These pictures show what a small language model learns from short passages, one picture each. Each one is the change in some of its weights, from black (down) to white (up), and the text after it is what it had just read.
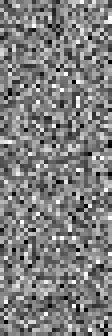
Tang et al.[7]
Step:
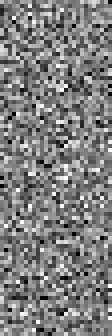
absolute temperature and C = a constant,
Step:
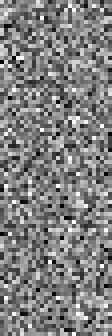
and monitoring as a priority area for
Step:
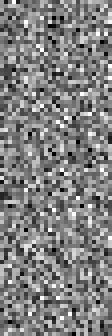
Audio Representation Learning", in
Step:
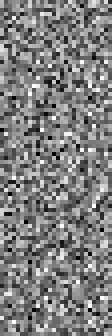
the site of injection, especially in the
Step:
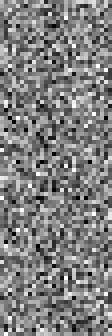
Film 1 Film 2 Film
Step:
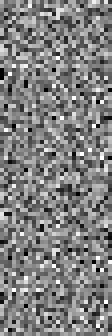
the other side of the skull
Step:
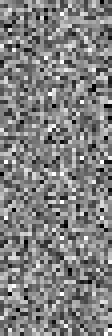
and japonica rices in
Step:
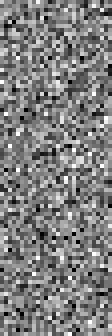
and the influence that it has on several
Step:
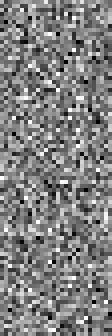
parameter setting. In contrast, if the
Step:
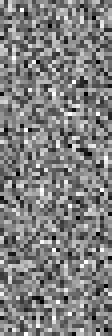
were determined. The temperature evolution of
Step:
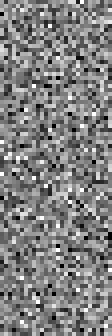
weight of the patients was 28.24
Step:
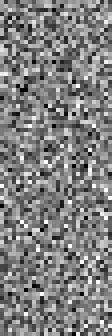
aggressive urbanisation modelled in
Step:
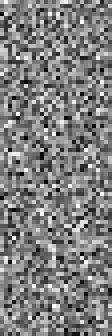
perfectly, exploiting the full
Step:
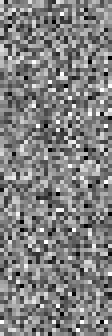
of pancreatic cell lines to predict
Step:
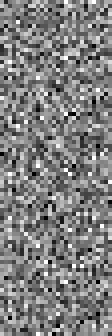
= Financial Literacy Financial literacy involves
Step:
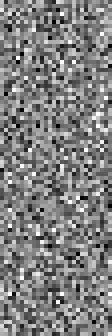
of Trade in the Cross
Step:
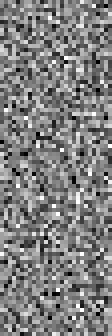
temperature is 250°C.
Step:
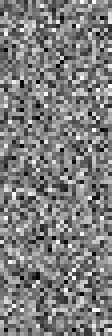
BSR level less than
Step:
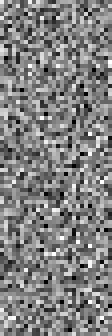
in major local government areas (WP
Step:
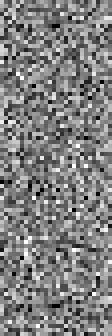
teachers of other subjects. Interdisciplinary connections
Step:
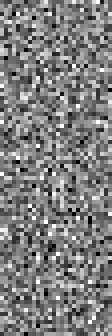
It is known that the names of
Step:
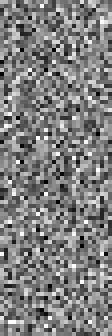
screens, Cyclone
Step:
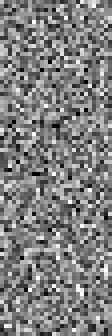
modeling. C.M.,
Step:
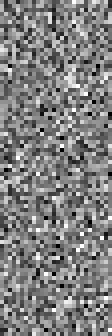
Rahman *et al.*
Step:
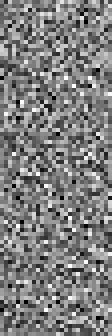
exogenously to the drought
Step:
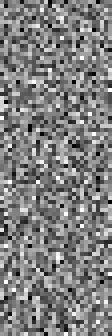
SF is a natural protein with an
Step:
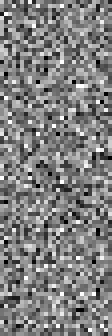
[1]. The course of an immune
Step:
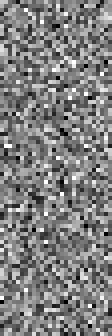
devices to access educational resources, communicate with
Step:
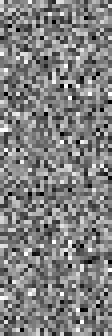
of the pedestrian,
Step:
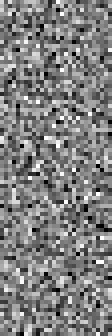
and organs of exposed animals. In
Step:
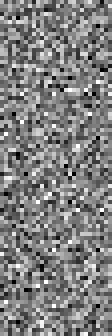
regularly evaluated and eventually adjusted
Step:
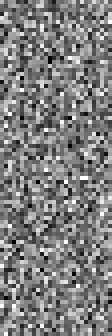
B. Strategy to determine the involved
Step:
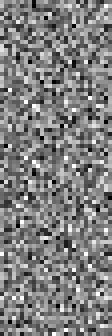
several years, putting AI tools,
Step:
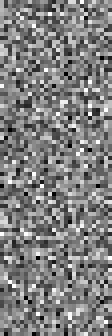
canal). Cervical cancer usually
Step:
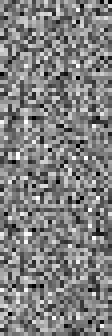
a human environment instead of making humans enter
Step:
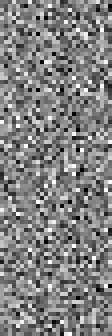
we get any Wieferich
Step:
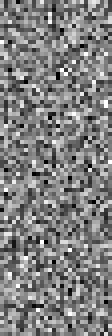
R.M.F.; writing and
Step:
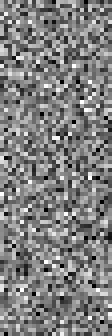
to the increasing importance of the
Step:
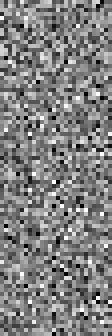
These technologies aim to provide support and
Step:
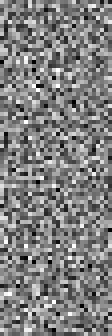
by this system, including HIV
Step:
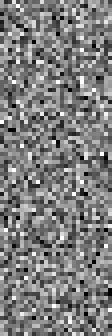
study. Children between the age of
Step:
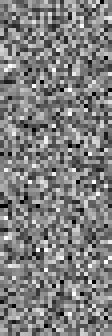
curation, visualization, and writing
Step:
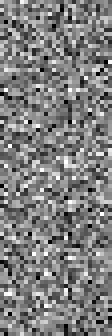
adaptability, willingness to solve
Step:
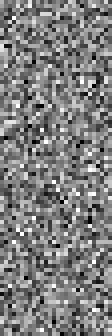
the data contained between the lower and upper
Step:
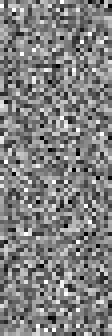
associated tectonic units (East
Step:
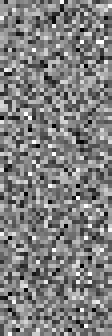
into troublesome complications
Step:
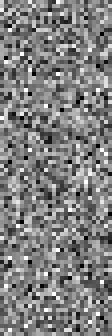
of certainty that the identified area is
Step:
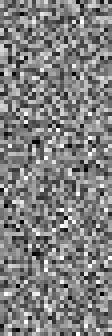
a range of pressures, including extreme
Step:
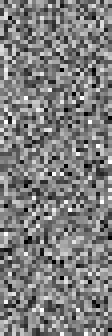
with numbers from 1 to 35) and
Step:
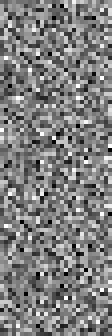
Concepts • **Do Not Use This
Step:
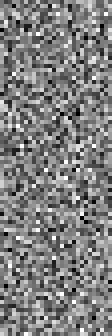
the Fermi-Dirac
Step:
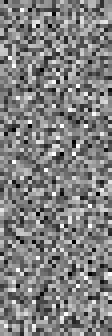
observed for sulfolane.
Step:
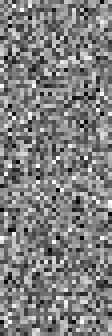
extracts from different solvents are shown
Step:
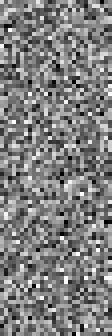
and met inclusion criteria from October 2022
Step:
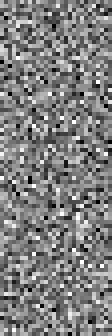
they encounter difficulties. These six
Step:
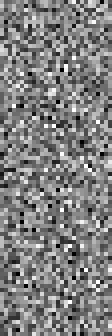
tumors such as calcified
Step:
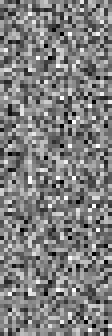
MLP, enabling the network to
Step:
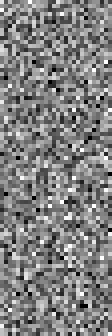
of inductive and resonance effects.
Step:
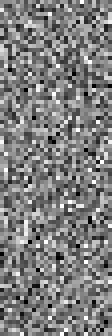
Several approaches have been developed by many
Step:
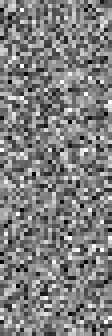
filtered, then washed with water
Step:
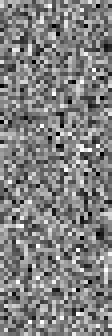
nodes. Thus an effect can be easily
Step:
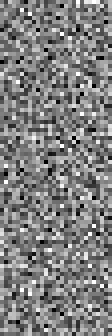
SF, Ca/P
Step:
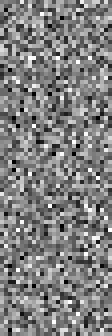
conventional methods such as sawing with
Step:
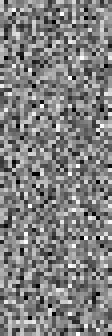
of aluminium alloy parts were
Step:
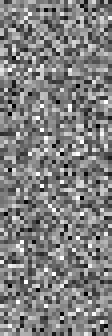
otoscopic examination, can
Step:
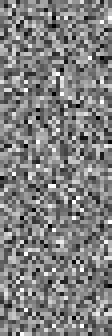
ReLU is chosen. An output layer
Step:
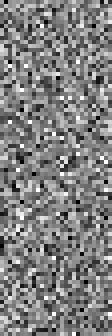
prevalence of diabetes continues to rise,
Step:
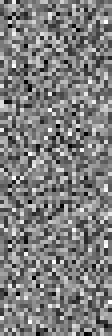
approved by the Ethics Committee of
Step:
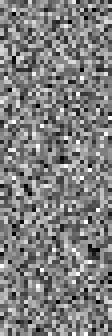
event by filtering a similar volume of
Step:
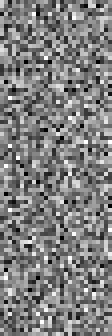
projects and are regarded as key decision
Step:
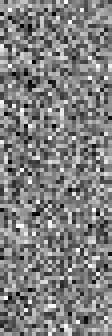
than seven years. These findings align with
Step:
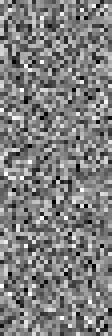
across all farming systems (Table 2).
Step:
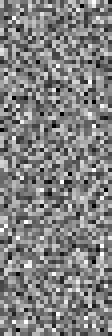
the masses. Keywords:
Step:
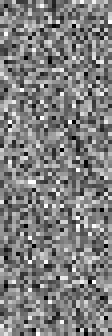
B CEN/WS
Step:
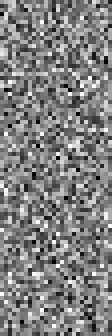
City. 4. Experience work has
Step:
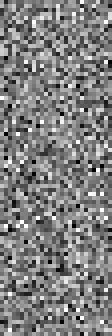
thermostat together with a stock solution
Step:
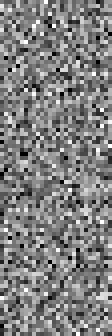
is no relationship on factors like work life
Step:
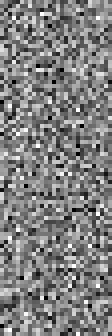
different aspects of information security and one of
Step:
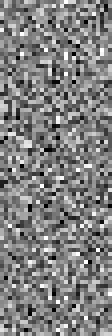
Only 7 GHCN stations
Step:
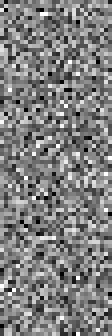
impact of ICT skills training on their
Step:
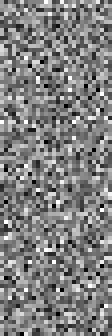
Despite the influences of modernisation,
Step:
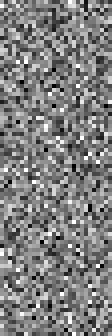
casual relationship between foreign exchange rates
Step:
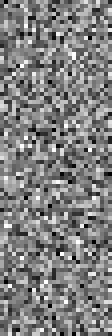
results showed increased number of syncytial
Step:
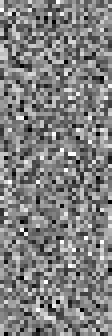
of welfare is a kind of
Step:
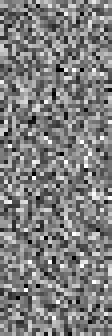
beings required to degrade with various
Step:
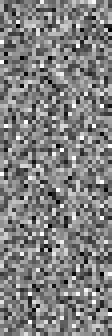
VBG is an internal
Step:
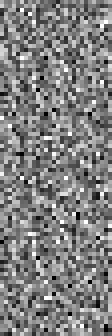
point (250 nm) was
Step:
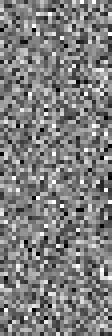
Cultural Square is not merely
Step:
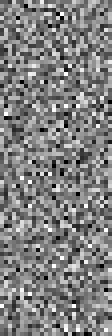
"Distributed Class",
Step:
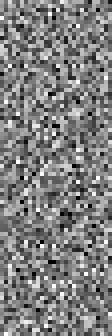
For example, in Turkey, the
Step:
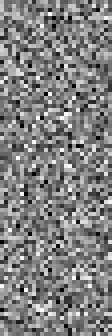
learning would happen beyond the developmental
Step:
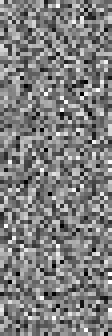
for SMPC. Results have also
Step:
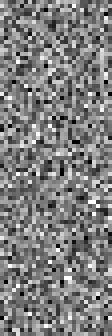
that the Singapore government provides
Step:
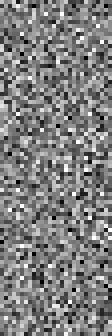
to the intended recipient.
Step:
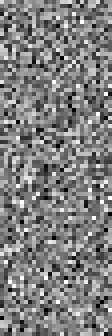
per 100 ml of water). Soaking
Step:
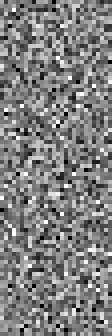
established to prosecute senior individuals
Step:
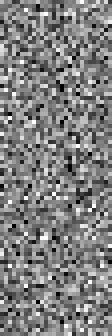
energy costs but also helps retain the optimal
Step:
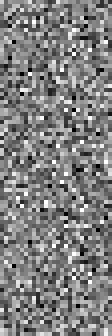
of each competitor. by
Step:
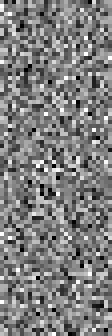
(1974) have documented how
